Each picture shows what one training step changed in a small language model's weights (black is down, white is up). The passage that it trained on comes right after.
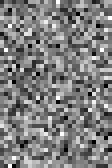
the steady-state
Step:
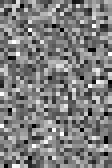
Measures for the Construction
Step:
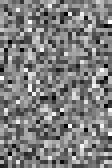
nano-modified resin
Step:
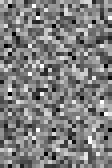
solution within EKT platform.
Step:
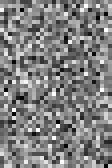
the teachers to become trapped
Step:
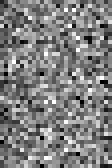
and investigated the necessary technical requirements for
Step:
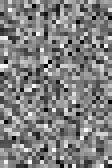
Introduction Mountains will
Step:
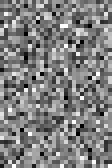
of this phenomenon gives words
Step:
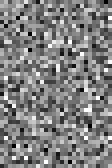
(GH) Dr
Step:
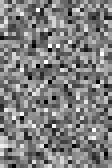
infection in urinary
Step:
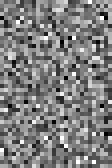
mechanics, relativity
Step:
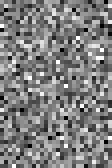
result of untreated
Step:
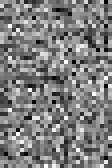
in the form of motivation and
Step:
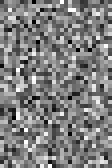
Distribution on Other
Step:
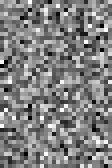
dissolved in anhydrous
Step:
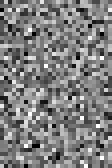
a conditional variance because
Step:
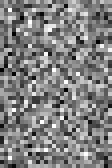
broader adoption.** -
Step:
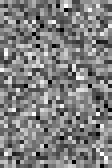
risks completely at their source or
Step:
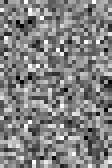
the increase in incarceration,
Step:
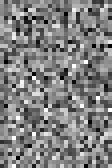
sources of exposure, such as
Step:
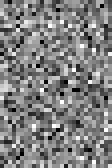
of the same name in the C
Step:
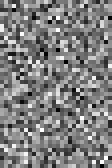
hypothesis showed The binary
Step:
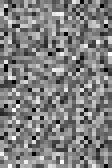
result of the analysis of the data
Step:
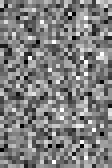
enforcement of youth
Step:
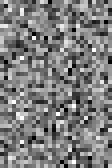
In terms of interphase
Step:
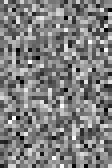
the ratio of true positive
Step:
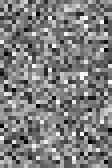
species is unknown for
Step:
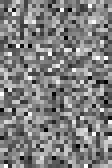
task (Siciliano
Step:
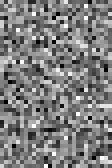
as reported in figure 6.
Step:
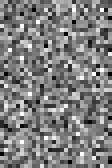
algorithm and artificial potential field
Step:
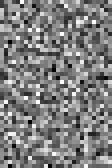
affinity spaces.
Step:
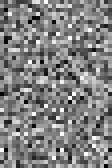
teaching involves the effective use of
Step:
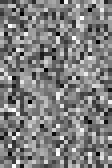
of public communication due to its
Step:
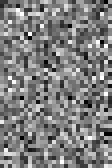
i present here 2^{nd}
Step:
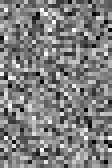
(see Fig. 4), it
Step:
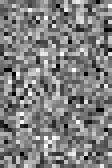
numerous opportunities and challenges that are
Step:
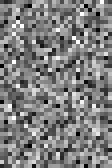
is one of leading cause of
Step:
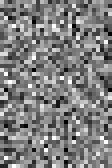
being the basic and highly informative
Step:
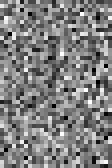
the application of nitric oxide
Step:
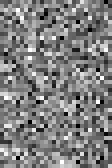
then made the characteristic time of
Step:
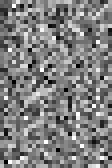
3.94 at a significance level
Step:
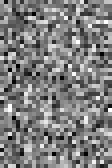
an open-ended qualitative question.
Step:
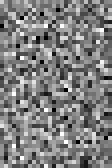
the synergistic effect of various
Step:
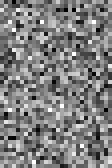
samples examined, the concentration range
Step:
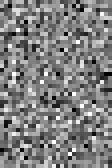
often involves the lesion
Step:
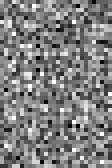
literary movement or genre is
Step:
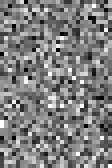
duration (S_d)
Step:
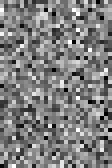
percentage of different clothes by
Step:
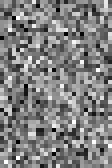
a hypothesis that could be
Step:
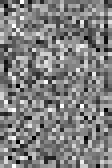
in terms of the quality of human
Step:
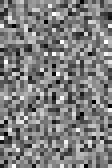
ANOVA analysis of experimental design
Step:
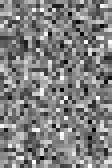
the articles, taking into account
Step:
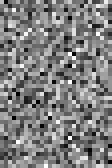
and fact-checking
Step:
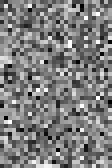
contrary to propriety in
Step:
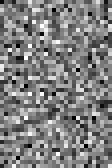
water. The test solutions of
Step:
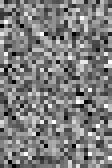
was obtained in another study conducted by
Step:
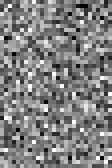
literary reviews. We also
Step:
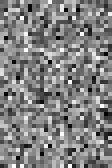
the early stage of the designing
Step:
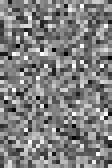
a tertiary institution in
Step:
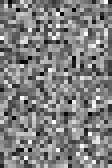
bone graft was
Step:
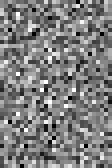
Bali Mandara
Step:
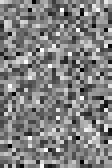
The transmission spectrum of
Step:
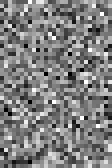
think was a good teacher for
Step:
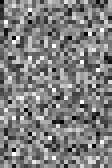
a topic of interest in recent
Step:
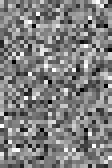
joints were evaluated.
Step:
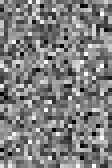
disintegrates and an
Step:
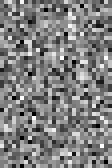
Serbia †
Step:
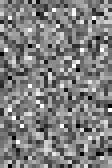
graph.They have proposed a
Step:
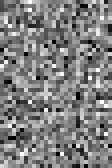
heritage site. It was
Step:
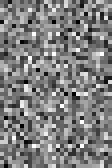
rest for the new mother and
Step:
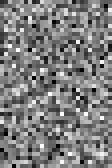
types Figure 7 The energy absorption
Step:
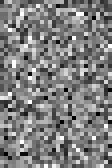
standardized assay methods and compared
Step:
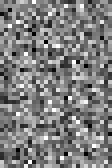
and A4 segments) and
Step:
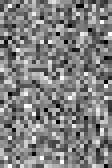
the study has also reported that the
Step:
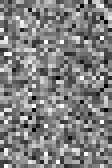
also improved with the inclusion of
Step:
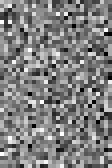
risk and runoff to the
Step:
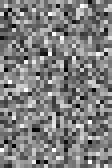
The main objective of this study was
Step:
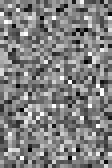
a second carding stage using
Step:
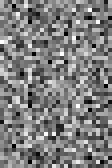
prediction capability with fewer
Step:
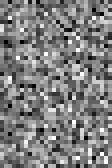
is beneficial and could have
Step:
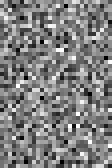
of research by Euler
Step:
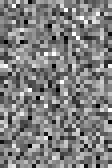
intensification of industry and
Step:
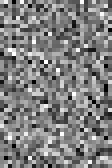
materials. In spite of the
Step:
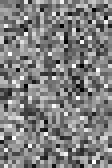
fact, this paper concludes
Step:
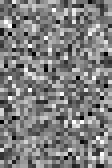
one is particularly appropriate to investigate
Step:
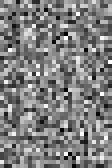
these procedures to delve further into
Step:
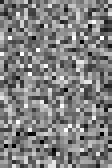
the partition and random access
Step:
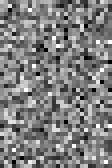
The first step was to produce
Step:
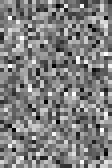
suggests that, despite the
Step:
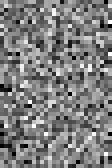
4 MW rated power
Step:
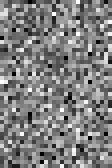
fraction which exhibited positive
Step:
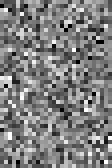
an MFI is positively
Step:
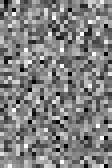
For the logic design of the
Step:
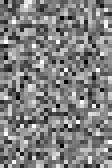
will further share your articles,
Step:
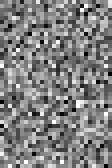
to gather all of the
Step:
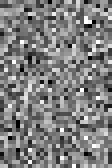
aircraft position. A
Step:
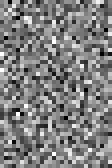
MPAs). Treated
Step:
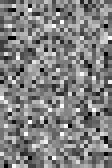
of the teachers for increasing the economic
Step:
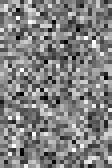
de La Plata,
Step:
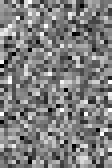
result in anaemia,
